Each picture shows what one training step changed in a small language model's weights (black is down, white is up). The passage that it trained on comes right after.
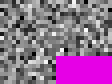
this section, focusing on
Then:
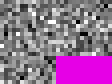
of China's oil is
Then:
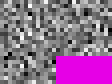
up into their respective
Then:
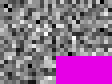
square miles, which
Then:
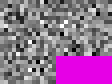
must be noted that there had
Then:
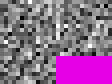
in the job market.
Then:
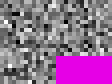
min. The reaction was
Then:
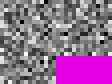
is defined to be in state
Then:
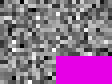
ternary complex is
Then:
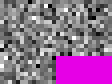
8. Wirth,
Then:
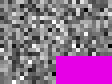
increase in capillary
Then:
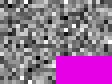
ethics awareness was measured with
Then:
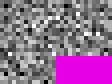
Instantaneous 1
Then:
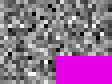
for an immediate,
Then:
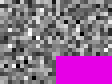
and the nature of suffering
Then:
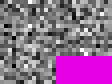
while husking index
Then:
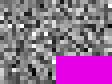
Single detection rate,
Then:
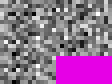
the blood pressure was still non
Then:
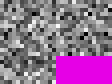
also significant ($p <
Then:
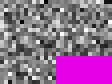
is based on the integration of
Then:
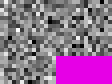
Maternal complications
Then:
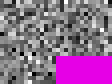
various populations and demand is
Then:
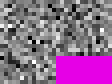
to take necessary action and suitable
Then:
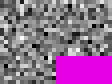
normalized probability for any
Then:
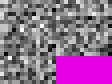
the current research assessment systems in
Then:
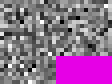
can be made available from corresponding
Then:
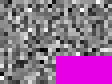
Tagarakis and
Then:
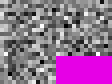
the student is informed
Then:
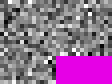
submits: Therefore,
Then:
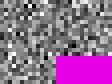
competitive advantages so as
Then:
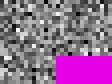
any case it could only be
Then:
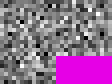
of decreasing normalised
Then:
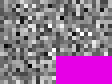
displayed is 20
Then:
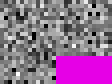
became clear that a new
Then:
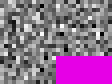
satisfaction. CSI is
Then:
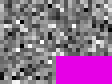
(OECD), which
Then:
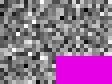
synthesized at
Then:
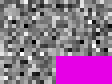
on exponential regression can
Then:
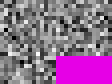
tools for the interaction between teachers
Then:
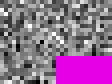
2023. Environmental factors
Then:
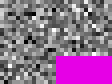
the largest percentage were
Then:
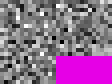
the BR magnitude
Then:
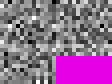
fully. A major legacy
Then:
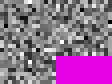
Trial. A total of
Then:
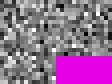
decisions has a negative impact on
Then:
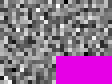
more informations. The
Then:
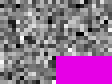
within 20%. As for
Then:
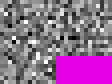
tools, policies and legal
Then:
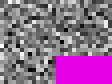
Inheritance in
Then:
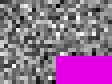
opening relapse.
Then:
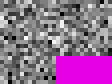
highlights the importance of
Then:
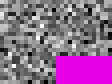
the scientific community as a new
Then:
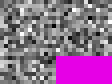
limited size and resolution of
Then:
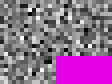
information such as segmentation
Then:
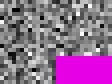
sensitivity, and it is possible
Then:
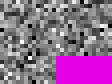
this article intend to
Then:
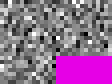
illness, the death of
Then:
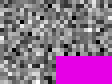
of the molecular components is
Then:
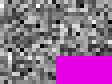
and interaction with each other.
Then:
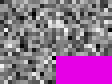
sealed with the
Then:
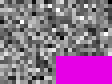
4. Other - No -
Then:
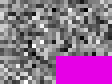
the NP. In the
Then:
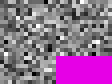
early and short-duration
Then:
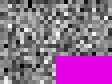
reductor. El
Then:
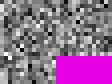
(right) profiles at
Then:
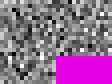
especially with minority cultural
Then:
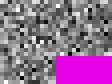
(pj) Item
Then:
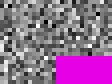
data without explicit user
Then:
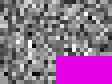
decision-making value of
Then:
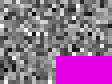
also achieved through students'
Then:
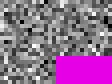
is the use of the
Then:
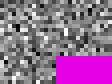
starts with an
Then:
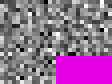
of interest. Statement of
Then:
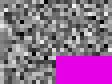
is a transition period for
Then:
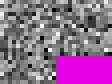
the worldview of its author
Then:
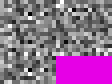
3Rs to the
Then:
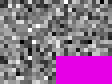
a failure progression
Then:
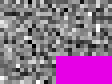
weave fabric
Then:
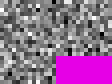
2. The model exhibits
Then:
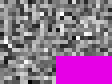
not being matched by
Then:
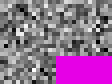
moisture content can be
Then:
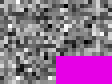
institutes to reproduce
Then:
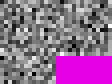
roofing material could be
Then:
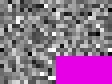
the Central Arm
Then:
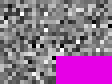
This seed ratio of the
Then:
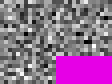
production share such as cereal
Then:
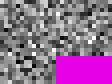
an arbitrary state
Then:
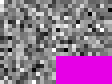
on February
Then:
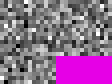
kiln workers,
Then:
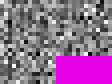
Disc design is safe
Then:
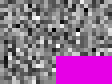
Agar : 15g
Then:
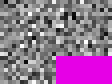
examples of indicators:
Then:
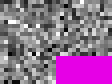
mechanisms. Mechanical means
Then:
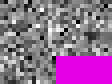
of the binomial
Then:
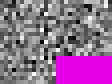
service and their business processes are
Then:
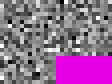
India. Classification
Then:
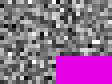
method, namely multiple linear
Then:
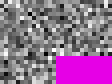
surfactant combine to
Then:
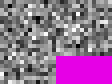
Also, contributions from
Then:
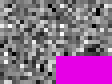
to share ideas and
